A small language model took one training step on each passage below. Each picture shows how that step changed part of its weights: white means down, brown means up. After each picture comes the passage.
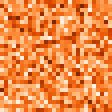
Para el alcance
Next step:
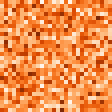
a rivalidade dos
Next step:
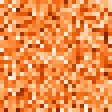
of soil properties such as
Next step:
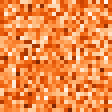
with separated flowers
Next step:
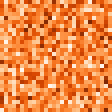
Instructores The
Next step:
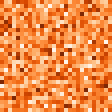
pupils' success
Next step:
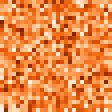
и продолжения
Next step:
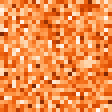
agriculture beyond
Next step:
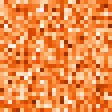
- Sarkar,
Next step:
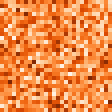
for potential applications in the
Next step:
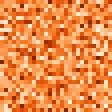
σ and R_T
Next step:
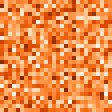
For future generation of
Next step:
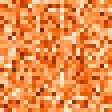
исходную форму,
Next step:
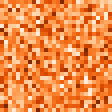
particle trapped
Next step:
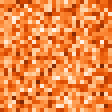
доступ «из
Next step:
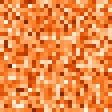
aiding morphometric analysis
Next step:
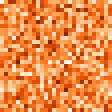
the model is recorded at
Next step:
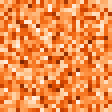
pudiendo conducir
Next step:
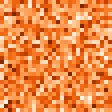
the OPEC average
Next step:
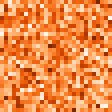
IP and optical
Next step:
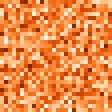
graduates; some
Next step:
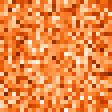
проведено в
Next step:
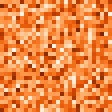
Internet Research**,
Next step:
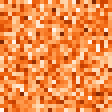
reforming research
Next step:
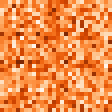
various parameters. It was
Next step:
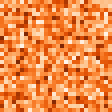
that are used to
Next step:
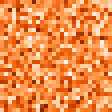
leading to low engagement
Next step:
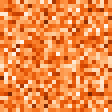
in podpore.
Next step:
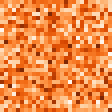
the overall goal of
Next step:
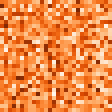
can be related to the
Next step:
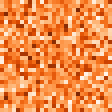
masalasi rus
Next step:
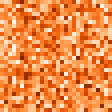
developments will be
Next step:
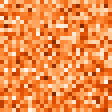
sifatini oshiradi
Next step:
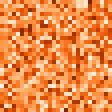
меті не лише
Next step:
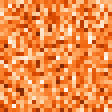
all the inhibitors
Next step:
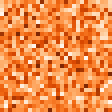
transmission. It is
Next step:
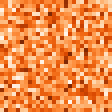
the activities of state
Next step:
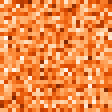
началась за
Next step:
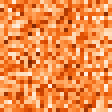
la fuerza y el
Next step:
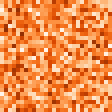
important and plants are widely
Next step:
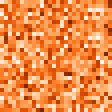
Gurecki et
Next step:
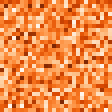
was terminated and
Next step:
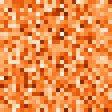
nivel aceptable los
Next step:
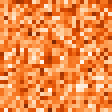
Сумма активных
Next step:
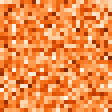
jihatdan ochib
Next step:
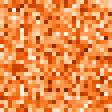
measurements are to be
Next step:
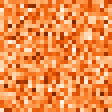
on wholesale
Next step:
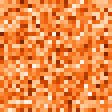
los integrantes y
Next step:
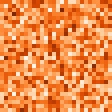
between the midday
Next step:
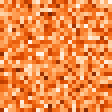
розвитку науки та
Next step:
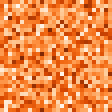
/ MEng in
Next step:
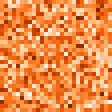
at a target position associated
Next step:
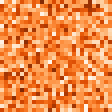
curves of the
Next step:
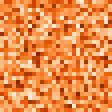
Index score in both
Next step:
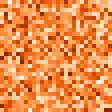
a sustainability organizational culture
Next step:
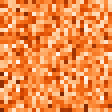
for cost of goods
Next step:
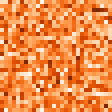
do conhecimento, uma
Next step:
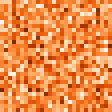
- Chapter
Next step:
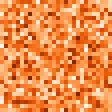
dilakukan guna
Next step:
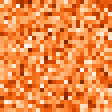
названі як
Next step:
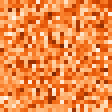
Results: Mean age was
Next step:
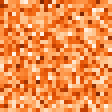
el cual contiene
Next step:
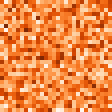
objects is contained
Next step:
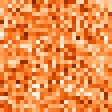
in the process, being
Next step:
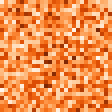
are based on the
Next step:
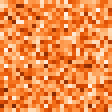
unitar korxonalarini
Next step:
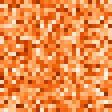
which needs to be carried
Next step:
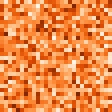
m³/s for
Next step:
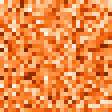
restricted region of the
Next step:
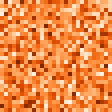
dotted lines.
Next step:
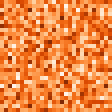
The marked differences of
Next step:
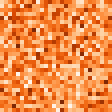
principal é referência por
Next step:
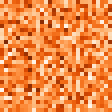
des maladies
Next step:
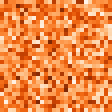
the world. Some
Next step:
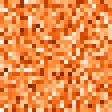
hospitalario de
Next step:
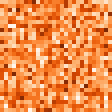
something that is
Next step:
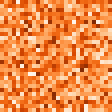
issues. Computational
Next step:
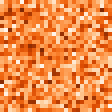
ekspert hamda
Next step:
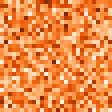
de un año en
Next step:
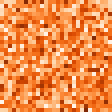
on PEM properties and
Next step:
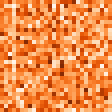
for feeling in
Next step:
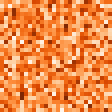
respondents in determining
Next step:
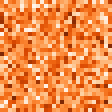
continuous and clear,
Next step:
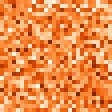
berbahan alami
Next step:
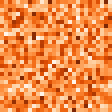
evidencian que
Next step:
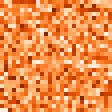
féminine, et
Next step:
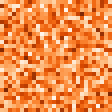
AG codes
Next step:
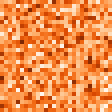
– це людина
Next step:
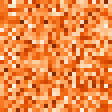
of separation of
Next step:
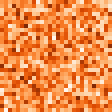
adapt to the changes in
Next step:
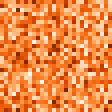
for the design,
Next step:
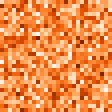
level partial response,
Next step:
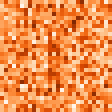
between the temperate and
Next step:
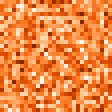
(with M.
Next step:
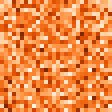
employees maintain a
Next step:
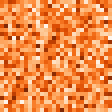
field to be small,
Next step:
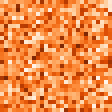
ce au loc în
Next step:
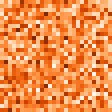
para a valorização
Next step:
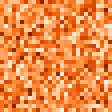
por EC por
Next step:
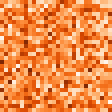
justice perspective. While
